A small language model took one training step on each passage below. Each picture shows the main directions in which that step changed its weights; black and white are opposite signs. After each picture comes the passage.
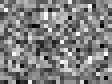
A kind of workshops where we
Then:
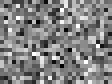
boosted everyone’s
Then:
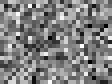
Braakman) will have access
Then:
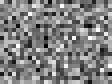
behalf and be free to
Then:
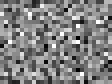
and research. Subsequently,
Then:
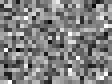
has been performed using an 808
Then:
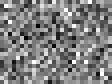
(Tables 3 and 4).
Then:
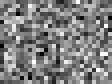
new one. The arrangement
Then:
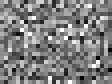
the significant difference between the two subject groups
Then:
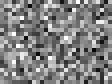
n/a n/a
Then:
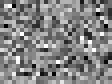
order Name Organisation
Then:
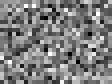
communities, resulting in a partial loss
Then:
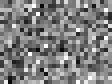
within the age range of 21 – 25
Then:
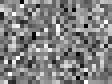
(2022). A study on online
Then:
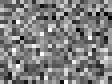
multilayer adsorption,
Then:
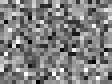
and Imo States, Nigeria.
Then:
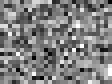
to investigate the influence of transverse
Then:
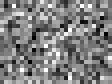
between cultural dialogue and cultural
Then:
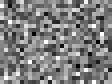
indexed by “f” – power
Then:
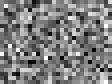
to emerge as a
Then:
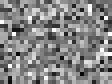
but found a correlation between teachers'
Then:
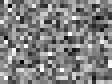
process. Discrete robot
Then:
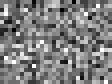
in 28 valid articles. Figure
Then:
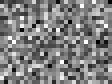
bandgaps in the range
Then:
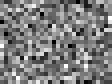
parameters of MSW plant. A
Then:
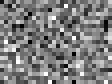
The amount of metal extracted was
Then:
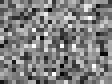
the surface of wort-agar
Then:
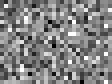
as test subjects and 30
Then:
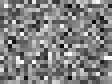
permanent pacemaker
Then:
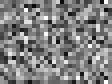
into three groups according to leisure
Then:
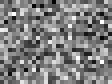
extension for regex synthesis
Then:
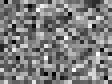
the use of solid recovered
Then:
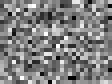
sensors for measuring
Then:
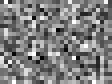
*solidity*, and
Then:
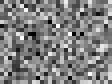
composite thickness between the
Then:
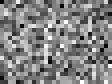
less memory to store data
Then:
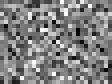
and significant relationship with customer
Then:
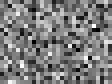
talk about PSMs’
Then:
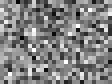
seek information, coordinate and
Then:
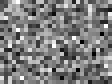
interests: The authors declare
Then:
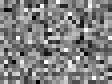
in organic phase) 5369
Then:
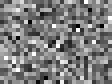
properties. We planted the 16
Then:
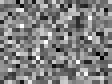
matter variations}$$
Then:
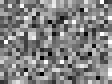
were carried out by employing the
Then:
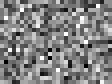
in DOAJ reporting at
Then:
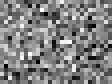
Furthermore, in light of the results individual
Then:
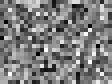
of drinking water from different water
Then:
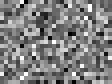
additional level of information to that provided by
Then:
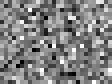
only the final state of the
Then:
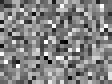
contrast to the infected group
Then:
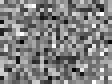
experimental and control groups. Participants in
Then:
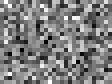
Kalimantan experienced
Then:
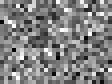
previous data or a ground reference system.
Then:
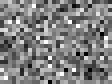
artificial soft tactile sensing
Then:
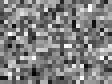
Cronbach's alpha was
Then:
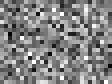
material used. In order to construct
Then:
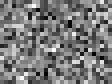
demographics, and other complex,
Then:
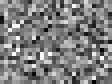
Journal of Applied polymer
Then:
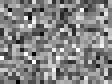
to do so, cannot be
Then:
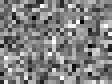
m below the surface. The
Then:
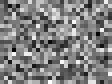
standing unaided in the
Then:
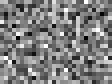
preparation to the surgery for
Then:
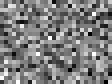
approach (Anderson
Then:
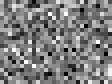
and strengthening connections between
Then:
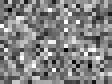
high positive relationship between history of
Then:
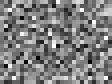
reasons are represented by the
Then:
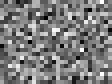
feasible, sustainable, or
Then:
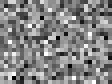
a leveler's entry and
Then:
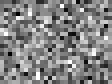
3.1. Catchment
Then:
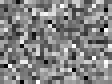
aims to generate explanations that are
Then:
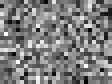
require manual initialization or
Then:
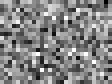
applies supervised learning algorithms to
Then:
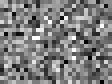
per million inhabitants
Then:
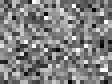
one baby boy here who
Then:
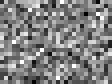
of soil are very important at time of
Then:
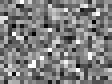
drops, whereas
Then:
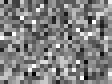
the Appendix 2. The
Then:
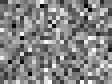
analyzed both food and swab samples from
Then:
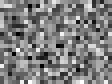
CKD onset within
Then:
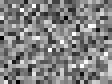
defined from the dynamic equation,
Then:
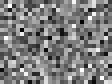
in the extinction of the last
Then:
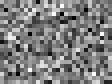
also started. According to a research
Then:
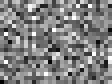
the ecological significance of exposure to
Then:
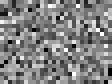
exists for rubber in contact
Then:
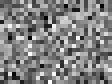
rate(5%), instead of the
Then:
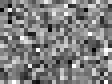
atorvastatin compared to
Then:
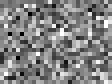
such materials, elucidating both
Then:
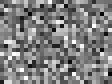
totals and summaries.
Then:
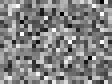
– initial version Work Package
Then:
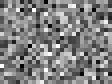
two villages is eight
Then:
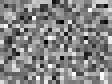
to a number of useful protocols include
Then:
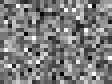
concepts We previously noted that
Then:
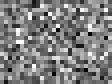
and consumers and contributing to the
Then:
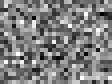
This vehicle, by necessity because of
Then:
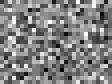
Practical implication This research
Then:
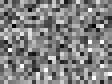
the ring and opened, which
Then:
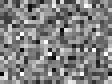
the table above shows that the standardised
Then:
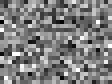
meet these requirements in every field. It
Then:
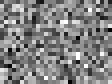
7 Fig 3. Intersection
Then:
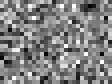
the complete description (SCDL
